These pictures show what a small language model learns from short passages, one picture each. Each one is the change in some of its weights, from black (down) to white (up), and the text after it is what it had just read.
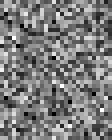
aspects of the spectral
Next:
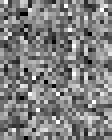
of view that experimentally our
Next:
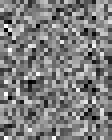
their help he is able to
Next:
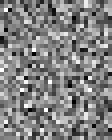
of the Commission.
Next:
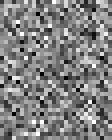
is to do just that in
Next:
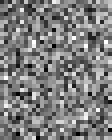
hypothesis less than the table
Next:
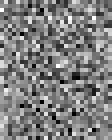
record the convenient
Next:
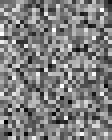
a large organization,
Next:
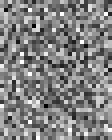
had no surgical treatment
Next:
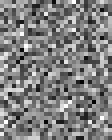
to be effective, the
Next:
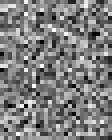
aid to the needy
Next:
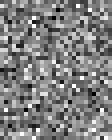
that builds proper state for
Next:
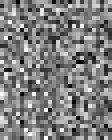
of the stamping
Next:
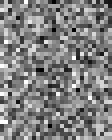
that there was a significant difference
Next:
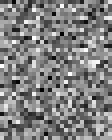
in exports that rely
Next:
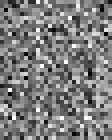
element solution follows from Theorem
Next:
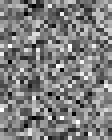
one MES according to the
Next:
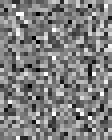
Brazil do.
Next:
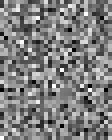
a particular Grand
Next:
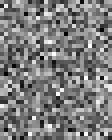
establish connection formulae for
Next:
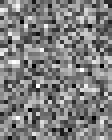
by those who are not
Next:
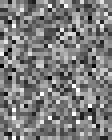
equation is an eigenvalue
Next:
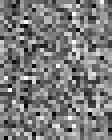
$g$ pairwise
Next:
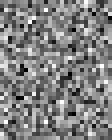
to their care. The
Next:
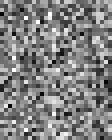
SED fits, we
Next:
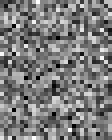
the morphisms $f:
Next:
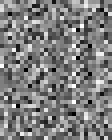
and completed by the
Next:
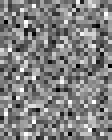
particles are levitated
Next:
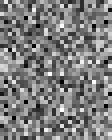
commutes with rotations about
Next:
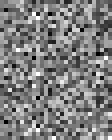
mathematical model
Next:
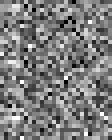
is not applicable to this
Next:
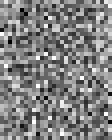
more than half the
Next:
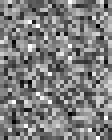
broad-line region or
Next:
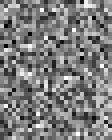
normal ordered expansion of
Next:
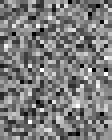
problem.} \vspace{-15
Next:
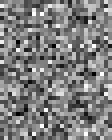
phase. The asymmetric
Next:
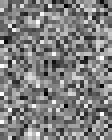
We now use the results of
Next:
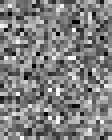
by \begin{align}
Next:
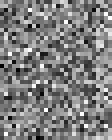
field limit (for which the
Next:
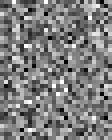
the previous theorem are consequences
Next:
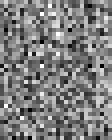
order. Recall from
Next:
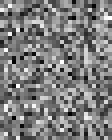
verified by measuring
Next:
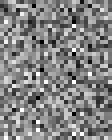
\eglnoz Therefore
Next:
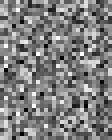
the possible outputs of a
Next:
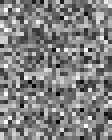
on computer with the help
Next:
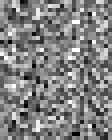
by \beq \ln
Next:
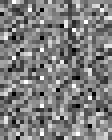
\[ 0 \rightarrow
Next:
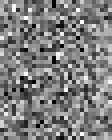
happens with positive probability
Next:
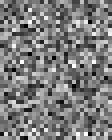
power consumption ratio between
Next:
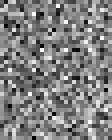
\in V$. Later
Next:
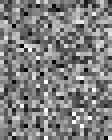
the other three fixed to their
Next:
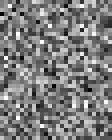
dynamicity of such
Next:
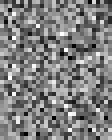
the North-West
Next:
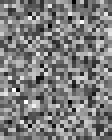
model for a different task or
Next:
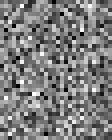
have seemed highly
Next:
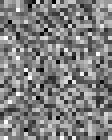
10 mM ammonium
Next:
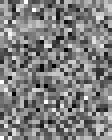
a Python
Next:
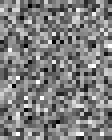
the likelihood fit
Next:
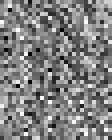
event shapes and
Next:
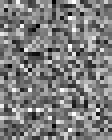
model considered in this work is
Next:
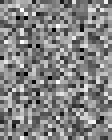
moons. They are
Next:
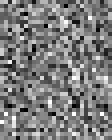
$\varphi$ implies that
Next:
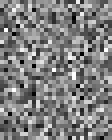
forget plot]
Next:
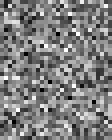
which one can define structure function
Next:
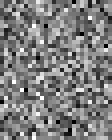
with Eigenvalues >
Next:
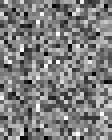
late time order.
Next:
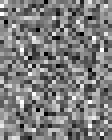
design, choreography,
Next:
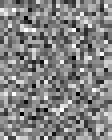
and (iii)
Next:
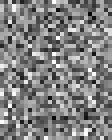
designers during the development
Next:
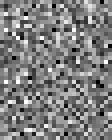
program we use {\sf
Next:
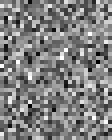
travel helps people
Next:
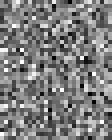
or a CROT
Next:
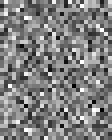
not their extensions. We
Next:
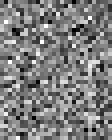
In doing so, this
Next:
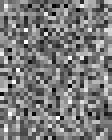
muon detector is
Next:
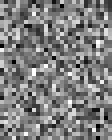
using higher-order shear
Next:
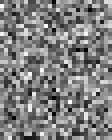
shown in the fourth and
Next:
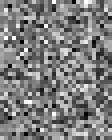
research and the Big
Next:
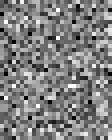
other abnormal Hb
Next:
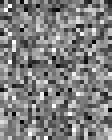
of the irreducible
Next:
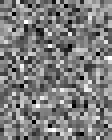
indicator in analysis with respect
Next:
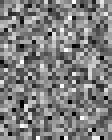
some further extensions of our
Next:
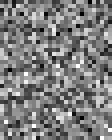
in German by
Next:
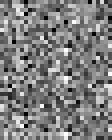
$\PFA$ always
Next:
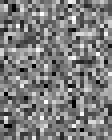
for light-curve
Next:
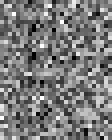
discretisation techniques, vector
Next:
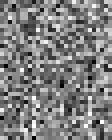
interaction Lagrangian
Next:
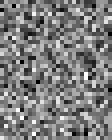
all individual edge state in a
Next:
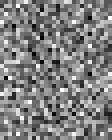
{\it et al.}
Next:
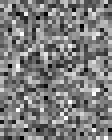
the thresholds are increasing
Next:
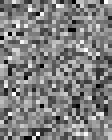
} \end{center}
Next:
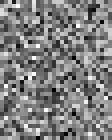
new approach to the treatment of
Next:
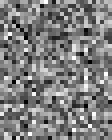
of maturity along the length
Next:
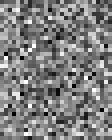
the impact of water was the
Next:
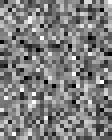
and a majority class
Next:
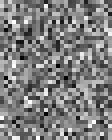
family and teachers,
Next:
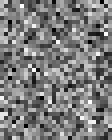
Hypergroup, let
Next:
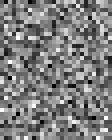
is governed by a
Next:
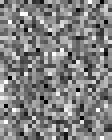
Osmania University,
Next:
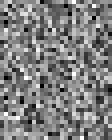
installed at
